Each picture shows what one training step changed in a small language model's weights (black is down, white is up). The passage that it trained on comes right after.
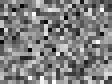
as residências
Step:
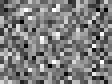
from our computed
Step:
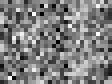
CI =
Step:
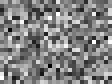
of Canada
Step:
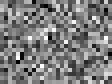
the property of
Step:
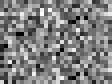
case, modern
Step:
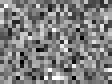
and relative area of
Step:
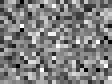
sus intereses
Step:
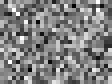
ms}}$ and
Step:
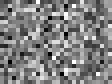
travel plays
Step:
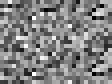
has a value of
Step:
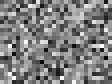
uma vez que
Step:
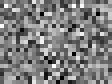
general, f and
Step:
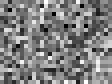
were then reduced to
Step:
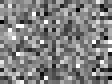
ihren Alltag
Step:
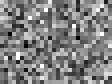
the higher-order
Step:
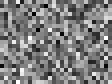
the contrary,
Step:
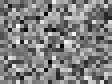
records for the
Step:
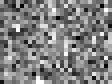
the Coulomb
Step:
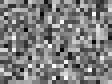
- 8 There is
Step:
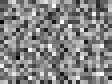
- організація
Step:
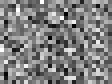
proof of
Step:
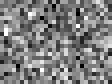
and domestic
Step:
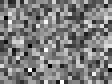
economy in the
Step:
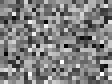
biri sifatida tan
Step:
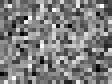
probably always
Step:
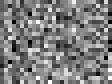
De Roo
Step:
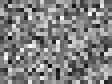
the secretory
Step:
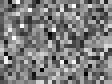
rights and
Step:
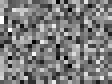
of noises in
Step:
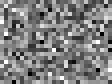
of Research and
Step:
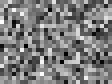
of human resources,
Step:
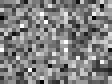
to all the
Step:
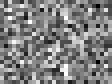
subjected to a
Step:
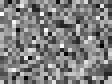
investorlar uchun
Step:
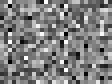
days), mood
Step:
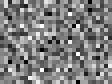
jour de
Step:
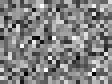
work against a bias
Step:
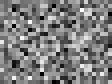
ham ayollar
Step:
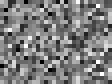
is no clear
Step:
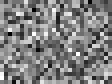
of functioning system
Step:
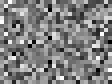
of Technology for the
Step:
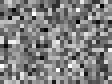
w British
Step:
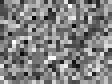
be achieved through a
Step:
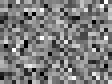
the same position in
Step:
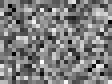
that there is any
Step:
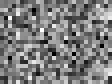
uncertainty about its
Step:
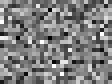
of a young
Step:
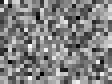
interaction must be more
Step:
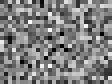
experiments show that
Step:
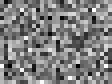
optimize by
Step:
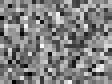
approach has certain
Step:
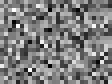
conditions of the
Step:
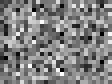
этот метод
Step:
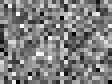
accumulation and
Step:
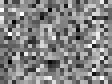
one of three types
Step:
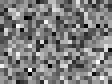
publication of the
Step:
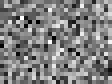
understand their properties.
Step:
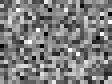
take these eight
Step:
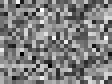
the efficiency of
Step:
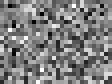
infection of the
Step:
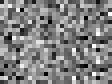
eV we find
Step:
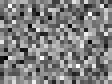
maschi e
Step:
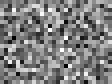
\ee Therefore,
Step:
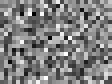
upgrade of
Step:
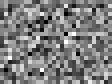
in sterile
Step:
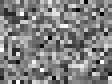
of rearing
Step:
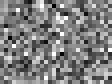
EMSW European
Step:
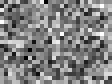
very difficult to
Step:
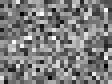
expand the operator
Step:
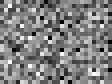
NVG of
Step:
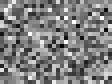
ter impacto
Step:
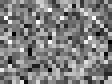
rivojlantirish eng muhim
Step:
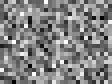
logistique et
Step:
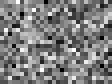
offset can be
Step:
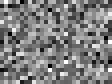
a person or
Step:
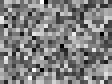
systems: A survey
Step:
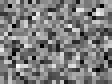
have one form of
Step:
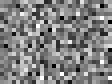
da proposta
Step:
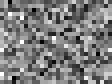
users of archival
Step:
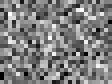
scientific, ethical
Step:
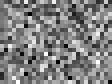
organized critical
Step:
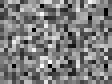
be an interesting
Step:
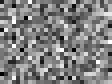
This study performed also
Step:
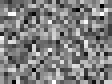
possible suggestions to
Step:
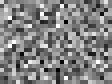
entendimiento y
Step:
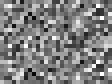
is able to model
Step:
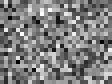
the intensities,
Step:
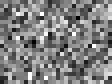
interaction at low energy
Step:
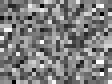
was not possible to
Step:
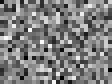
However, a larger
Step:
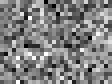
outer flow regions
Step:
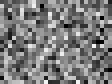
weakest bus.
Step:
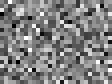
indicated in the second
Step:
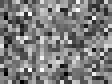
by using the above
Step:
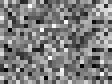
space. \item
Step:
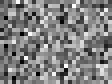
principles: the
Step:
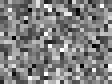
del Sordo
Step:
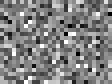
sintomas da
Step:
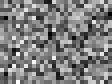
final stage of the
